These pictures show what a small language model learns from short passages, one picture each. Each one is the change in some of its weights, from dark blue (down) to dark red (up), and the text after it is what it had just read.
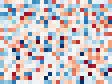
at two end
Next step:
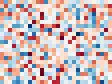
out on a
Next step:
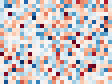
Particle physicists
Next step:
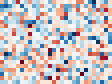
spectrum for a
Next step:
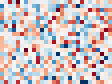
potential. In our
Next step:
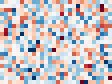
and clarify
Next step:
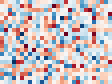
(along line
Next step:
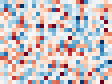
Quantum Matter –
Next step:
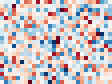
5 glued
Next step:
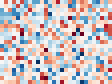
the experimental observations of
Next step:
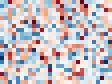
sphere is expected
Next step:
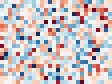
key emission line in
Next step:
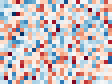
especially the increasing
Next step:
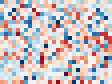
coupling to matter.
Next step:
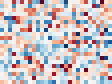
)$ and
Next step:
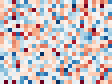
heterostructure the
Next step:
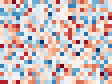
the LSR)
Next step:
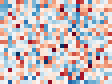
abundance in the
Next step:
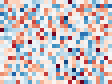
in every time step
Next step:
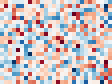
conserving deformation of
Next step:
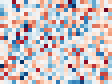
most intriguing
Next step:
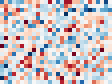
resonantly driven
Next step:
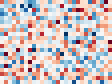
efficient from a computational
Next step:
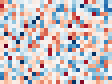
tail. (Another
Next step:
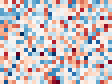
the text within the
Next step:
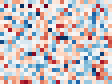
show that, on
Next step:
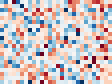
Dorn et
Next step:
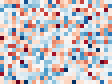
generated word
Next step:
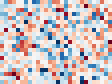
pair, single top
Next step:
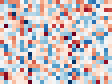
variations of the density
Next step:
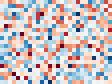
exponentially large amount of
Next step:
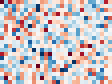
parameters that we introduced
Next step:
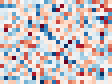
conclusions, we need
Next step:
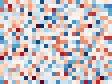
differential monomial in
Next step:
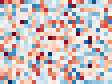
models as the
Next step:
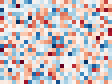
standard base conversion.
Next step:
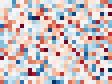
SiC dust of
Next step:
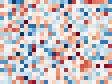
modules can be
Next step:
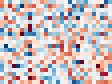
of Eq.
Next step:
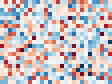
the NPs
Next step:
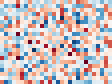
be interested in the
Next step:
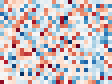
in this program comes
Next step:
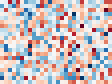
formation of the resonance
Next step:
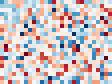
polynomial of order
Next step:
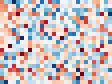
discover such a form
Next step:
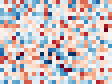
the second case,
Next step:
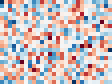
is the output of
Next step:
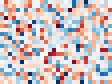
It directs the
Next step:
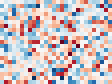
required for consistency of
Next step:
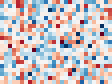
tensors, and
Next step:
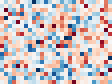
Phys. Rev.
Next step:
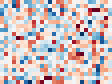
fish datasets using
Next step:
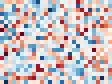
as it is
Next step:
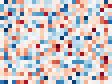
Theoretical Biological
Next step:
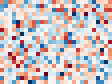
reverting | 1
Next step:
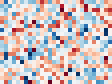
dwarf, while for
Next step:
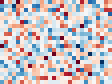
properties i) and
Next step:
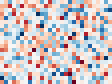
subsequent discussions will remain
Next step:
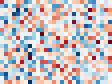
quadratic dispersion of
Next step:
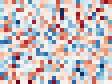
to be observed over
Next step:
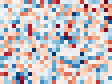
fixed initial/final
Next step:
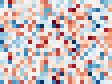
separate runs is
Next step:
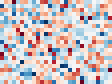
we developed previously to
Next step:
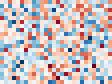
provides the finest
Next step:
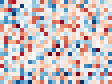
it can be only
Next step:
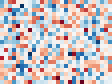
it scales like a
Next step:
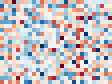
we can not
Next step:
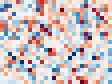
purpose. While the
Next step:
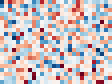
is to generate,
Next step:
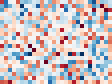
bounds on the
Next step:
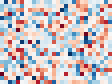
The histogram follows
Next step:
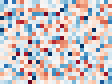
The Gravitational
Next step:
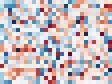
Secondly, the
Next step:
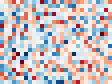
this word
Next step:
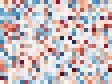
the range of energies
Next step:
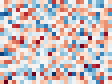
to the data at
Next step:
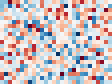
gauge field ensemble.
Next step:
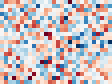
in perfect,
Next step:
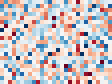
associated with stars having
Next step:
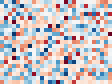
(c) we
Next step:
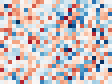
\hline &
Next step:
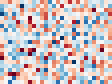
operate a single
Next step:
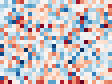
Comparing the
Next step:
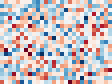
on kinetics;
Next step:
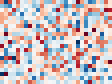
mixing chamber
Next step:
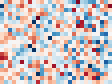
< \kappa /
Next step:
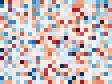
is still low
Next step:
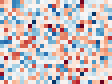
to have a
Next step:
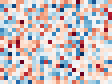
model the fractionally
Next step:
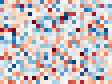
both in linear and
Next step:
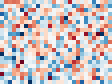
in (a)
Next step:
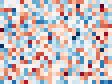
and the baseline is
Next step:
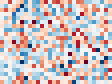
quantum technologies.
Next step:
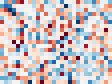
With the model
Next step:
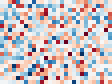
below. An exact
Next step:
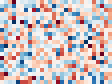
choice maximizes the
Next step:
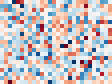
However, in the
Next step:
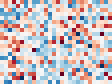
the source, and
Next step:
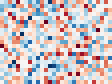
surface gradient acts as
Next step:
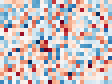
for the two data
